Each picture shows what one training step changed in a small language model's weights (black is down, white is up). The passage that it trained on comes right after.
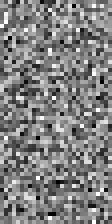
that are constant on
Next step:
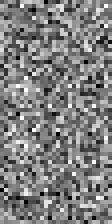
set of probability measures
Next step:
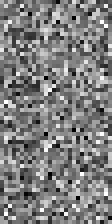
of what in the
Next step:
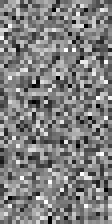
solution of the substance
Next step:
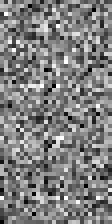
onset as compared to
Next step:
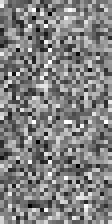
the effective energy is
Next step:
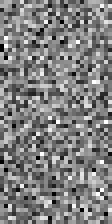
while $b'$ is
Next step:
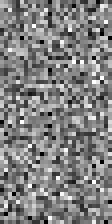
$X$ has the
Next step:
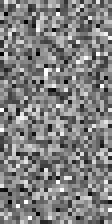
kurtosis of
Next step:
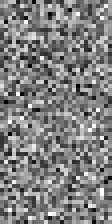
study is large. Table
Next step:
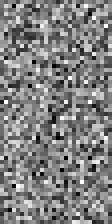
on top of a straightforward
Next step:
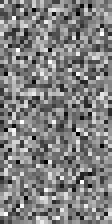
frequency spectrum*. This notion
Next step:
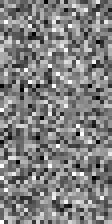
ml were collected,
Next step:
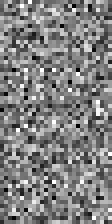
insights into the
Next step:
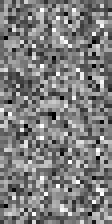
sand, etc.
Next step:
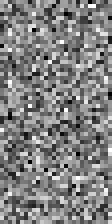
the 26 Hz case
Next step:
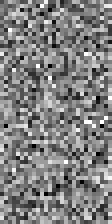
single medium-grained
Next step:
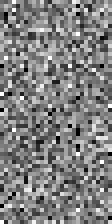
Let $\H$ be
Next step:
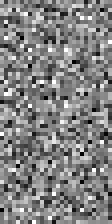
& editing.
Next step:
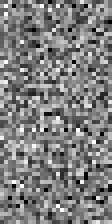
will vanish outside a
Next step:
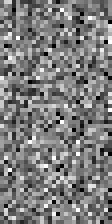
though she/he needs
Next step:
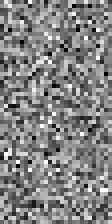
The findings highlight the importance
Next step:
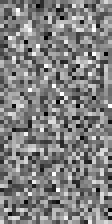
status (single
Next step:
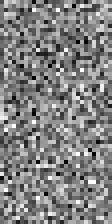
Growth was measured
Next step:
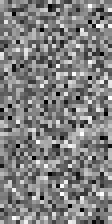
1. Daily
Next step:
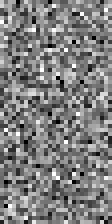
is bijective from
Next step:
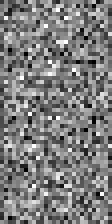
go abroad to
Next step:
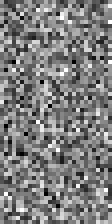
electrical quantities when
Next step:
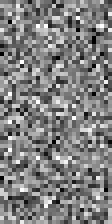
of previous related proofs.
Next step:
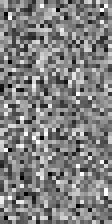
optimal reduced model in
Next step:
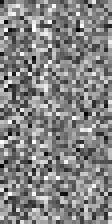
the local institutional framework.
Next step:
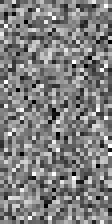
necessity of Monte
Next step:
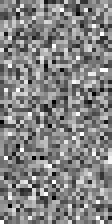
ring spectrum. By the
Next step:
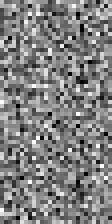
proof which follows immediately from
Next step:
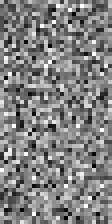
this study was to
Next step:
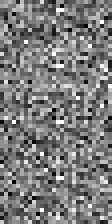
$$ \noindent Therefore,
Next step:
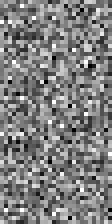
category of challenges, they
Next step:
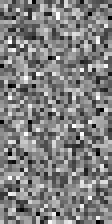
as shown below.
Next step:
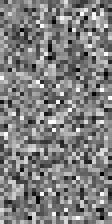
covering at least 5 ordered
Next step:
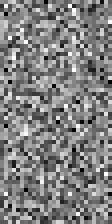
Tree Analysis or
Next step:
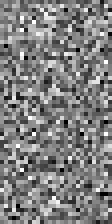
conditions often push organic
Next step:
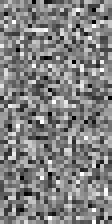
few remarks are in
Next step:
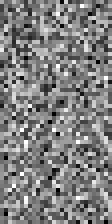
to those of an
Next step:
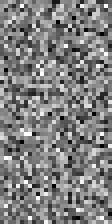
distance of at least the
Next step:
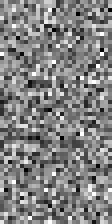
connectivity, type
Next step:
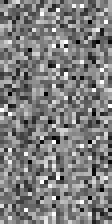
Editor for
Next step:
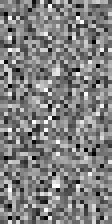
proving the existence of
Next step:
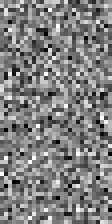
the existence and uniqueness
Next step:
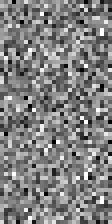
CHM but they
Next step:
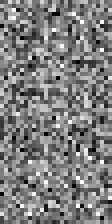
allow one to calculate the
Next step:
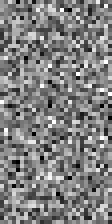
data contain geographic
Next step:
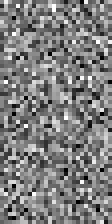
sport as a material
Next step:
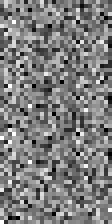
2014). Social restrictions
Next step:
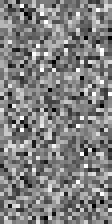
Laumon space and
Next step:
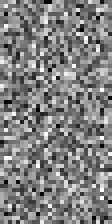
virtual lattice is
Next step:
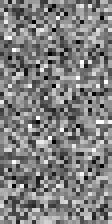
athletes in
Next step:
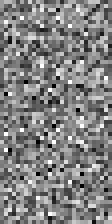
were grown in
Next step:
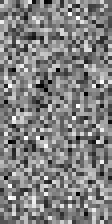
give rise to the same
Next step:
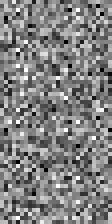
References 1.
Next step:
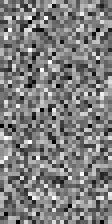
flank the next
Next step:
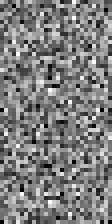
\times k &
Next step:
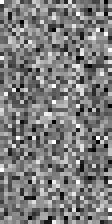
and 24 ply)
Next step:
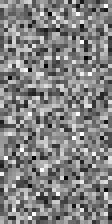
and column. By
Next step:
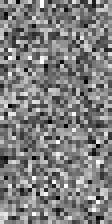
block except for the
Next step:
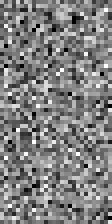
the myth that
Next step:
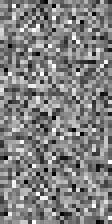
highest percentage of farmers
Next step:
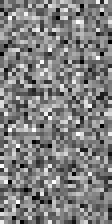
renal interstitial
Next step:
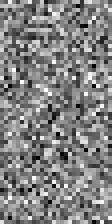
depending on the type of
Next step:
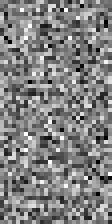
resulting asymptotic expressions will be
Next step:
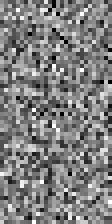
(right), where
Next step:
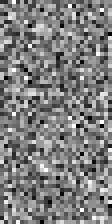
Scientific Conference
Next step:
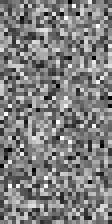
the function $f$
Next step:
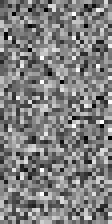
Technique: Table 2
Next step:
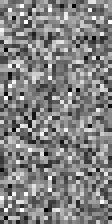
the proposed framework.
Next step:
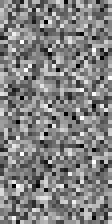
a full-time
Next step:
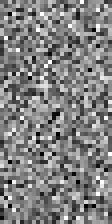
the starting period of our
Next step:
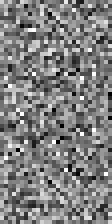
and by van den
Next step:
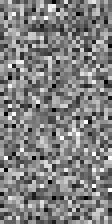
supported eigenfunctions. For
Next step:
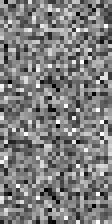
between two distribution functions
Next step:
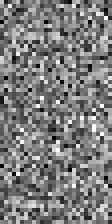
\alpha $ is
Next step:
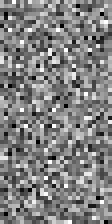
The embedding is into the
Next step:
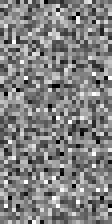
hypotheses have been proposed to
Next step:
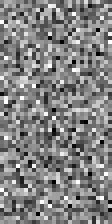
cited study participants were
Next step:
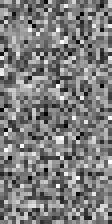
J/mol R
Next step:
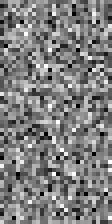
mass (g); V
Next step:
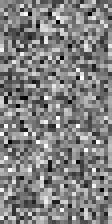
of the study, including
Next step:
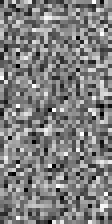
chromatogram of
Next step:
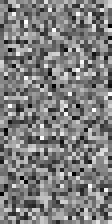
with polyesters and
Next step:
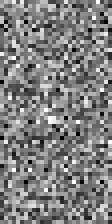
Department of Chemical
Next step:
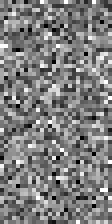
values (of sampling distribution
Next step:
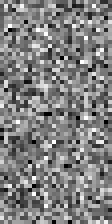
to consider the technical capacity
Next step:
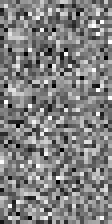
the binomial distribution
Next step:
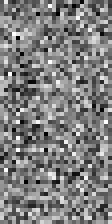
ultimately achieve individual
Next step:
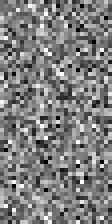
using a standard microscope
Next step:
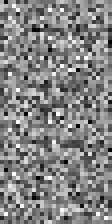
citations. They are
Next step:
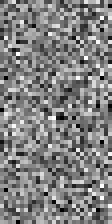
Travel demand transfer
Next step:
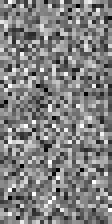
parts of the lateral
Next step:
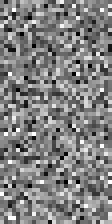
there indeed exists a
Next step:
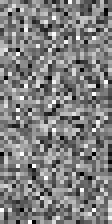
& contrast) reveals
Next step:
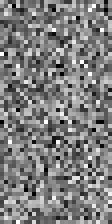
kH \le
